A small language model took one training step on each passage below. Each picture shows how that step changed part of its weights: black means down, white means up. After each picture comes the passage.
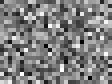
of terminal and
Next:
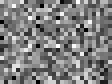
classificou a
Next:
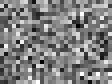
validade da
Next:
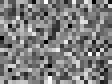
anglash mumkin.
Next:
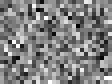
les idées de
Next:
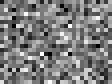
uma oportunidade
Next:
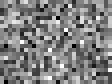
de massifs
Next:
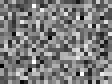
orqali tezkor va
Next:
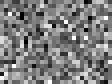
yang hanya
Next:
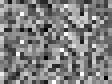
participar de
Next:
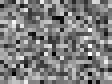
e outros normativos
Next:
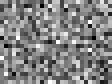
no local as
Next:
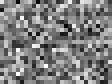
limpiarse todas
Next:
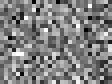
as universidades estão
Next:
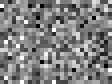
тих чи
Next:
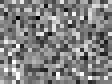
України, м.
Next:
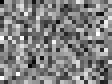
bog’lar tashkil
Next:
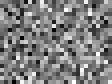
farmaci Di
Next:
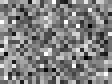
dapat dilakukan secara
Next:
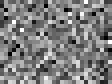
22 особи)
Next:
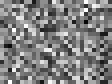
ou agentes de
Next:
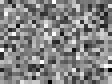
науки в
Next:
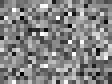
e contribuir para
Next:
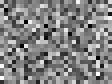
Romanica et
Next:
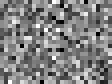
was developed as
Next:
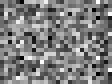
não apenas como uma
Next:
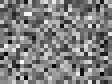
boshqa vaziyatlarda
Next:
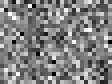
на практике
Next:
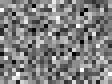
olimlar turli
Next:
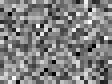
для захисту
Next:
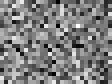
the ideal
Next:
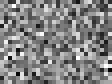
экономики и
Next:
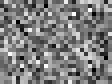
развитии у
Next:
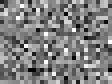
objectos em si
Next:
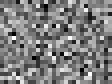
sekolah tersebut
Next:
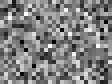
el Chile
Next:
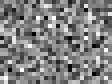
se tuvo
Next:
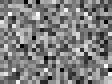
el nivel de
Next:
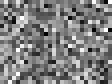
напрями його
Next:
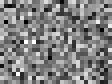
lebih besar
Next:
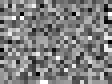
к изданию
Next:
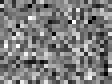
же компонентов
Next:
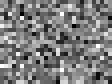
door andere
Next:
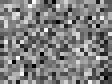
uchun ularni
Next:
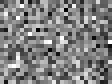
directos de la
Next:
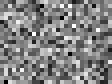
ainda é amplamente
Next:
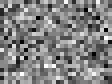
не прикладали
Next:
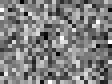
mucho debo
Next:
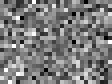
воду из
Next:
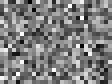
الفرس على
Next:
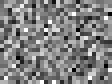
в познание
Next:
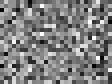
que para os
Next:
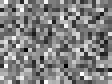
arquitetura na
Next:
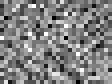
au travail,
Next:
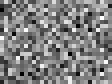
joriy etilishi
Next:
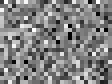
texnologiyalarni joriy
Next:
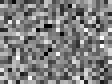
disponible, la
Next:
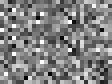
et des conditions
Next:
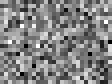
el objetivo general y
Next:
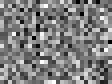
para la estimación
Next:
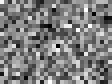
operasi per
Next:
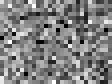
beneficiários do
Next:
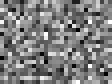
manicure ou
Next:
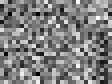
a formação do
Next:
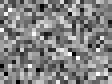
a Diretriz
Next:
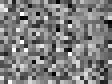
article discusses the
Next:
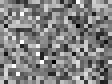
conceptos tratados
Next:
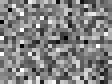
do projeto
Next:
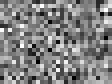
en las que se
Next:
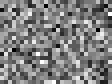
para observar os
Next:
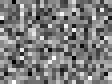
citizens of
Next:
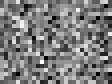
da produção e de
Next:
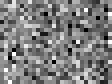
и к их
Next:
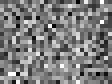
da IA
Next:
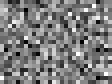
proc. Problem
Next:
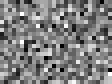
caprinos de
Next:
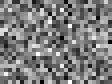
de economische
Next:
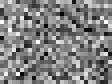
participants bring
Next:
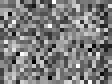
rivojlantirishning asosiy
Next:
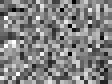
axborot texnologiyalari
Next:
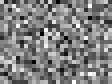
El aseo
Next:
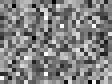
ushbu fikrning
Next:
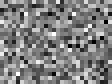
у студентів
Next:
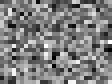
diferentes tejidos
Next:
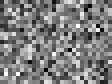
jarayonini izdan
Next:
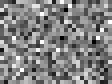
discussion des
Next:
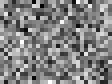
elaborados” Em
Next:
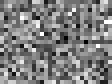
nos dois
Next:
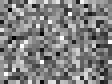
de um projeto
